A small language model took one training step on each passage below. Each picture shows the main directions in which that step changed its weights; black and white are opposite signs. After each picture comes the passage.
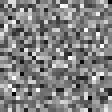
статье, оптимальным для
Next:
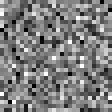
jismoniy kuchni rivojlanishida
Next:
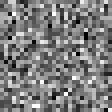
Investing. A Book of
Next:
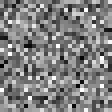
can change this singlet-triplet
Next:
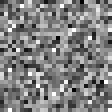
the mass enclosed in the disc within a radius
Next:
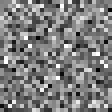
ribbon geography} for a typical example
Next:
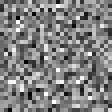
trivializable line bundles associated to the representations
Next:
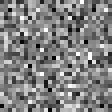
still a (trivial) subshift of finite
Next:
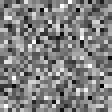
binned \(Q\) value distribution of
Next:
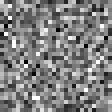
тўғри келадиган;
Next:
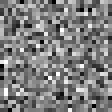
every $e \in E$ three new edge
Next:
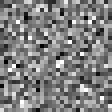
spurious effect arises from misuse of
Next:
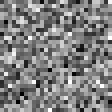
simplicity unless we can show how it is
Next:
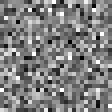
Controls laws to be used
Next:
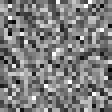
афіксоїдів, що
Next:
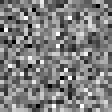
World-Leading Innovative
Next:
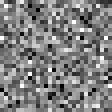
leading $s_{+}$ fronts, which
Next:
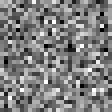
las historias de vida que también he
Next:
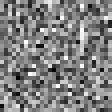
in the constant pressure canonical ensemble at a set
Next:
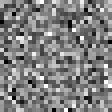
trajectory a property which always holds in the average,
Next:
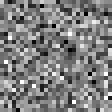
the equation, we expect the trapped state
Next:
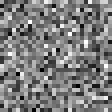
menarik perhatian anak dan
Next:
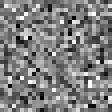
term on the l.h.s.:}
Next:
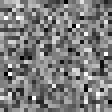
Jones Carvalho / Zelia
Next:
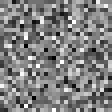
radial maximum in each azimuth segment.
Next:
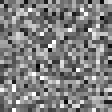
uyushgan makondir.
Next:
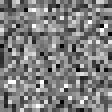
some of the survey's early cosmological results
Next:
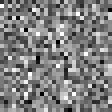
known that $G_r(n),
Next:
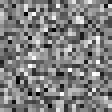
sans affecter le maintien du
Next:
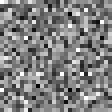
specialized understanding and generation of code. In
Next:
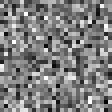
to Eulerian numbers, European
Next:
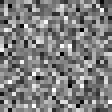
// calculated from the relaxed pressure U =
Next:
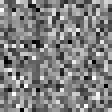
$T^{\wedge p}$ contains modules given by
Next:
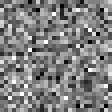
**B**. Ion phase space density
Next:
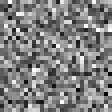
албатта, аёл ва
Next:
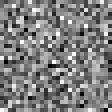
does not contain any compact analytic subvariety of
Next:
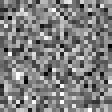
и Яковлева. С
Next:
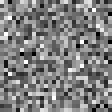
the $C$-quasi-injective
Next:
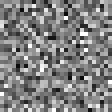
asosida qilingan natijalar va
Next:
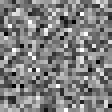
for idler angles $\theta_i >
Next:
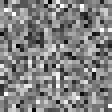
als die Hälfte der
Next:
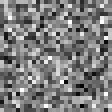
esquemas de pensamiento de los
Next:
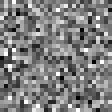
no restriction on colors of the remaining
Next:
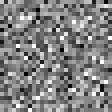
& 2.2 \\ MC statistics
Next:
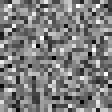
$v_{\rm R, form}$, indicating
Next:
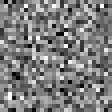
+ \ell_2$ gives the equation
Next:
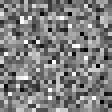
skirti vienai
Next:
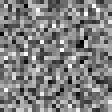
full prior to the arrival of the next
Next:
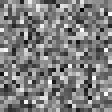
to the space and time of the recursive
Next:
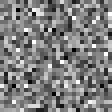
So, one would think that increasing the value
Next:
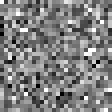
on one AWS EC2
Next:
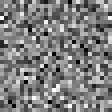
of falsification of local realism, the
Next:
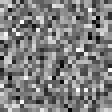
niyatida bo‘lgan yoshlar uchun
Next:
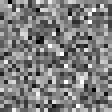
On the left frame, $c=0$
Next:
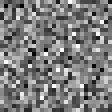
via the following terms: \begin{align}
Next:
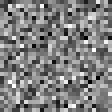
Regionalne miody,
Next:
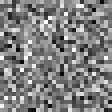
This introduces practical difficulties such as only
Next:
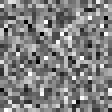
of distributed systems. \subsection{Notation,
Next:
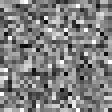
apresentados, configurando assim
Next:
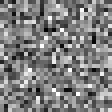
at Different Pipe
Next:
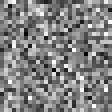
for the analysis in the next section.
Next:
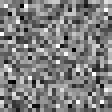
$\eta$ and $\lambda_d$ is
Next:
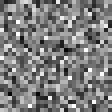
result indicates that EEs can greatly modify
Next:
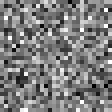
(2021) provided several characterizations of continuous symmetric
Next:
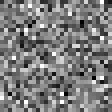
of the matrix $\boldsymbol{\Sigma}$.
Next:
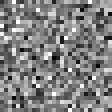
que busca articular a educação
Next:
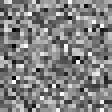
Формулювання цілей
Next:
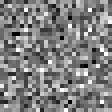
karena bercampur dengan hadis
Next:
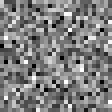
1$ for some $r>0$, then
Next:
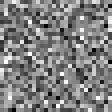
\begin{equation} f_k({\bf
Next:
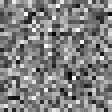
mundo provocaram significativa
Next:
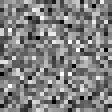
FSRQs covered in the
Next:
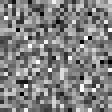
pulls back to the identity automorphism of
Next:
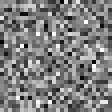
index of any $\mathcal{N}=1$
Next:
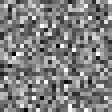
the map $\zeta_t$ is
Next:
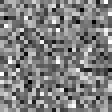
calculated which will provide huge reduction in the dimension
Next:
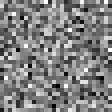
framework we are considering is then described by five
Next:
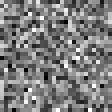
tot een assortiment
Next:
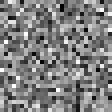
особли- вим видом
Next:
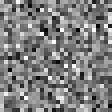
of $q$, $\theta$ is the angle
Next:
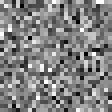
is the grade-$0$ component of the
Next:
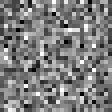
que a grande maioria dos votantes
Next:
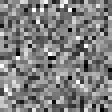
$\alpha\notin \mathbb Z\pi$,
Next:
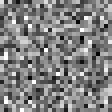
could be included into this approach but are
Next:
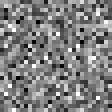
(although a sample large enough may eventually
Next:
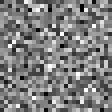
variation of thrust is plotted as a
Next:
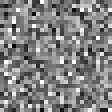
eigenvalues of $S = \Gamma\Gamma'$
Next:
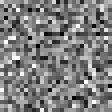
$\DT{F}$, while its associated potential
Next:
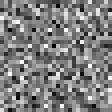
branching process can provide joint analyses on
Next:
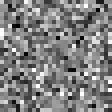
of Thessaloniki, consisting of 35
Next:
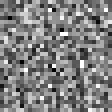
kafedrasini mudiri,
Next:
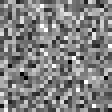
the isotropy representation at~$q$) we
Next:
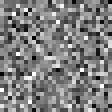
unumwunden zu, dass
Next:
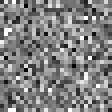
\ldots, c_n$ be
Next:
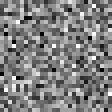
K$^+$ conductances). This provides the
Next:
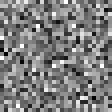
dualizing $$ 0 \longrightarrow T\F
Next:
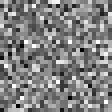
yetildi. Duragaylar va
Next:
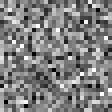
muhabbat, dushmanga
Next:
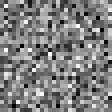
by a magnetic field, be it an applied field
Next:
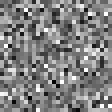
momentum via phase (b) after the second
